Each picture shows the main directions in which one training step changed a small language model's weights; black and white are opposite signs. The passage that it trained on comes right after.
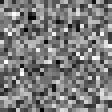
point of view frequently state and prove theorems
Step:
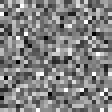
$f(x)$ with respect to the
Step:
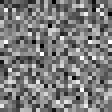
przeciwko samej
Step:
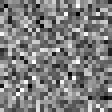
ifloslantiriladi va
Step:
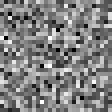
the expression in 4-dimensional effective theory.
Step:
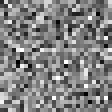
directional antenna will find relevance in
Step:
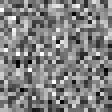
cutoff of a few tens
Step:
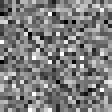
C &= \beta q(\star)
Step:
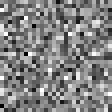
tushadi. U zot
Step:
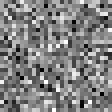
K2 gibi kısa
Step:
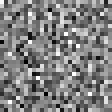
researchers could extract and analyze
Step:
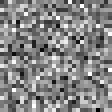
caso de alguno de los
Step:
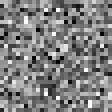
*Docteur en droit
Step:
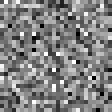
zero in the case $V=\VH$,
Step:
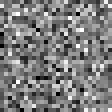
that we are currently unable to support
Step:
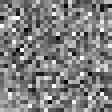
analogous to that of a classical
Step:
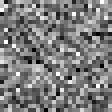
lehmiger Sand ++ – *
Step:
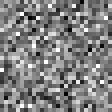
over all samples $t$ with
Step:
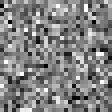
\tanh \rho \frac{\partial
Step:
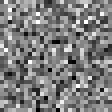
texnologiyalari va
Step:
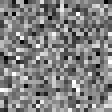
$I_{\rm cS}$ is the critical
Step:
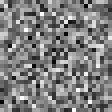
to use the {\bf preferred
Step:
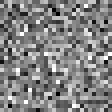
положительные изменения
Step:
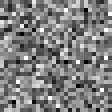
الگوی مطلوب
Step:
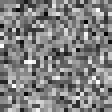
fatidico luglio del
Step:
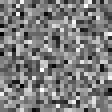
in quantum cases. The adiabatic
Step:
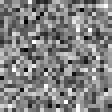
but focus on probabilities. Our
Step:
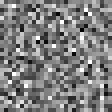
of epimorphisms, and
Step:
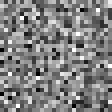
events were at a percent level and,
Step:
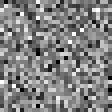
the distribution of $ W_{\tau}$. The
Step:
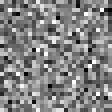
the extreme case, even a single
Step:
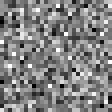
length is set to $L_c$ =
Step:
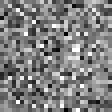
se castigue tal infamia.
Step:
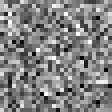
intensiva à unidade de
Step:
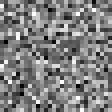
this will, along with a clever use
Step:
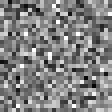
and then quenched average of the
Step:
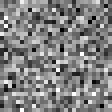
noting the definition of $\Delta_n$
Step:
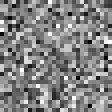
dunyoda chin do'st
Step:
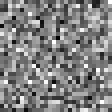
in the statement of Theorem 1. First
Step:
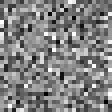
convolution of parton distributions
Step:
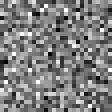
the same component of the moduli space or
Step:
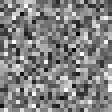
by $u_2^{\pm}$ the solution
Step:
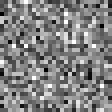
such that the estimates \begin{equation*}
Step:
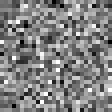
$f$ the interior source;
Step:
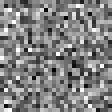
JOURNAL OF
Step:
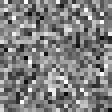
a nonuniform strain can produce
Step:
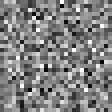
тех, кто таковыми не
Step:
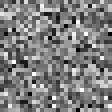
i.e. the values which maximize
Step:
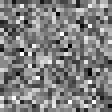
magnetic Feshbach resonance
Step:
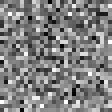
present paper is an extended and updated
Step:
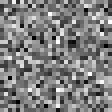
vertices of the cube. This
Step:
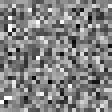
yo‘qsa kuhun.
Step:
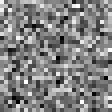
4 THz are dominated by the
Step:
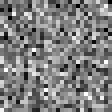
a different \id is sent to
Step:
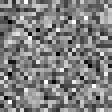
and true cubic regression models and
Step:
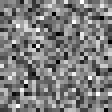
distribution of the real valued random variables $\langle
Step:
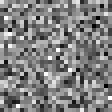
is rather constant for the whole 56
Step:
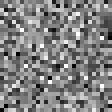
$F$ is a finite field, its group
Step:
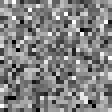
in all cases, the early
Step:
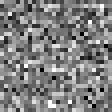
pneumatic grippers
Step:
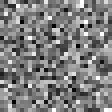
it has negligible optical
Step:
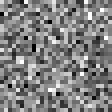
a positive measure on $U$ singular with respect
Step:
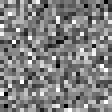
- N \otimes N \right) \,.
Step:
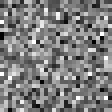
local molecular orbitals around the
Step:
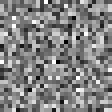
indicating that the difference is significant. \item
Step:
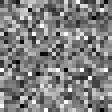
endowed additionally with the structure of an
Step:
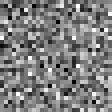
na análise final, pois
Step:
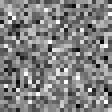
решения, учитывая
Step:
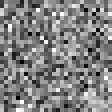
to see how a similar folding relation could
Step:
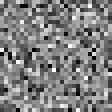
adjoint action of $\lie h$ on
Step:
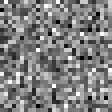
solutions in three cases. Other cosmological
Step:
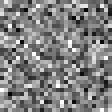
акцент, растет
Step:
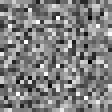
het debat. Zooals
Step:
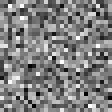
also make the conscious choice to only support
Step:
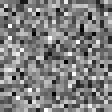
states with at least one of the two crossings
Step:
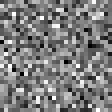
structure and function sheds light on how plants
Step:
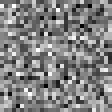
de abordara las comunidades.
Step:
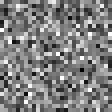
va shu qayta ishlash
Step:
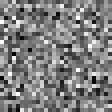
its companion. Does this mean
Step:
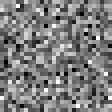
elements, a unique minimal element below all other
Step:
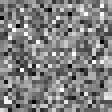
equivalently, they must be some function of the
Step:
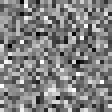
curves with natural boundary conditions. The second author
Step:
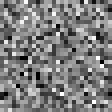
we can handle very large number of
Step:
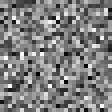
Radio Engineering,\\
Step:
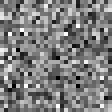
time frame. Then we solve the
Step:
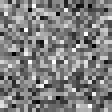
of $|\omega\ra$ states \be
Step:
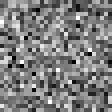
critical temperature $T_c$ = 200
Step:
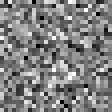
Equations for a Sloping
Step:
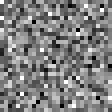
ese espacio fluido, en
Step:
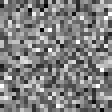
of $AII$-metrics with a
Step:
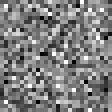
via the mean hard-core radius
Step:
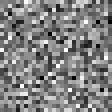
wir verbessern können,
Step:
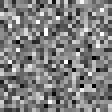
development of tools that provide
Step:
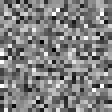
of Kakei [11] and
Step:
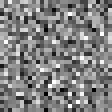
following section, we review some of the
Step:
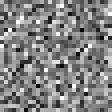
is proportional to the square of the
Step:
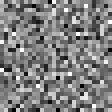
Winfield and Jirotka argue
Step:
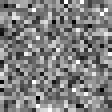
ortiq bo'lmasligi
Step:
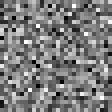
identify in cones in the redshift
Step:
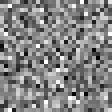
P}} \newcommand{\Ss}{{\mathbb
